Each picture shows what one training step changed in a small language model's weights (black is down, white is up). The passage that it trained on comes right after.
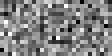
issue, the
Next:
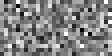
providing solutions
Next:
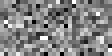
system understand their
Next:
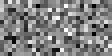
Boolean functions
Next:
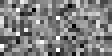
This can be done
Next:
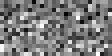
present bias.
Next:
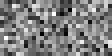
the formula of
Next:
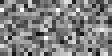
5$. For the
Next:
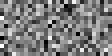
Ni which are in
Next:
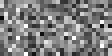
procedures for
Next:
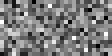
would like to
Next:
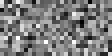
potentials. The
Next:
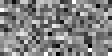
parameter is given in
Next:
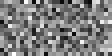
terrain are
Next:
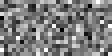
can dramatically
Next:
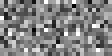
possibility, that
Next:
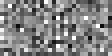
where it is and
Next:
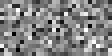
level correlation between
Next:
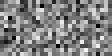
the TESS
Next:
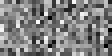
data, and then
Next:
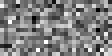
wave frequencies,
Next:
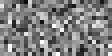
same colour line.
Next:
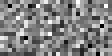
may be required.
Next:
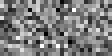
of the estimation
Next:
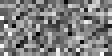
centre of the same
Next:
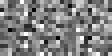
not be conflated with
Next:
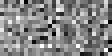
and which gives its
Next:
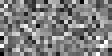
density of agents with
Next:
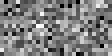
methods measure the distance
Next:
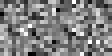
general relativity and a
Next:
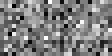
that the portion
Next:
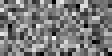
values of $L$
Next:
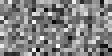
minimally assumed
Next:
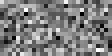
the Planck
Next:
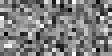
boson, since
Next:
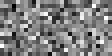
further evolution via the
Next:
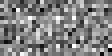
the outflow may
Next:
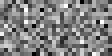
A wide range of
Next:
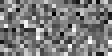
are clustered
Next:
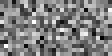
$\gamma$ are of
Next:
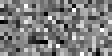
sequence on the
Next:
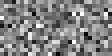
with respect to the
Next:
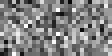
is to minimize the
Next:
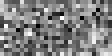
$\varepsilon$ and the
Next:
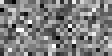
a tight constraint
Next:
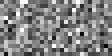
can be accessed
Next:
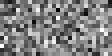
each of the above
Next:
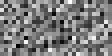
the Open \&
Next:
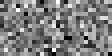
of biomimetic
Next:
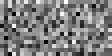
circuit to
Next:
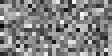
data with very small number
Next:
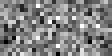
the one with indices
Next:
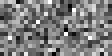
this, improvements
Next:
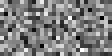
cold and hot
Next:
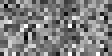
sum rule. In
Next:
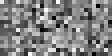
for realizing and
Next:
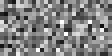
best fit,
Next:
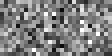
wing as a
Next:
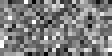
terms of the late
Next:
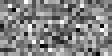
fitted with the
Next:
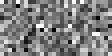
interesting to see
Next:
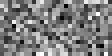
character of the extended
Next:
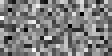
Disks of both
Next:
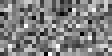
the input list
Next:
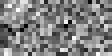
show the differential cross
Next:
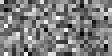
scheme of
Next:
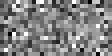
proportional to
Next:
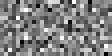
have expected from the
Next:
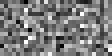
we focus on
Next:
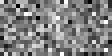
coverage and thus
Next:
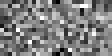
form of matter -
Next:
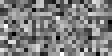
%In our
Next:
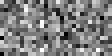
Less luminous
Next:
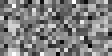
splines in the
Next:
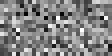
featured by a new
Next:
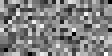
commences. We
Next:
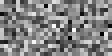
balance both
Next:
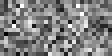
boundaries is
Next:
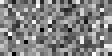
arises from
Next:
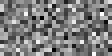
which enters a
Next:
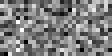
the random number
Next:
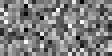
M_\odot <
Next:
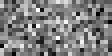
large $n$,
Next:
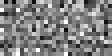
is obvious,
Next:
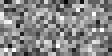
communication using
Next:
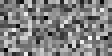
perspective about
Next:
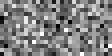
plays a very
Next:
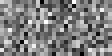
chiral structure.
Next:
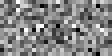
remain for the
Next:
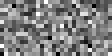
solution could result in
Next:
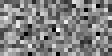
account for some
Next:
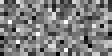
rank constraint in
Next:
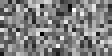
this for each of the
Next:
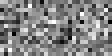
the following correspondence:
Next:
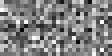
can go further and consider
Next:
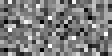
in a liquid
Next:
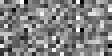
combined effects of
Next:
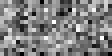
the orbital
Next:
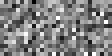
important at higher and
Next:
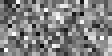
choice of
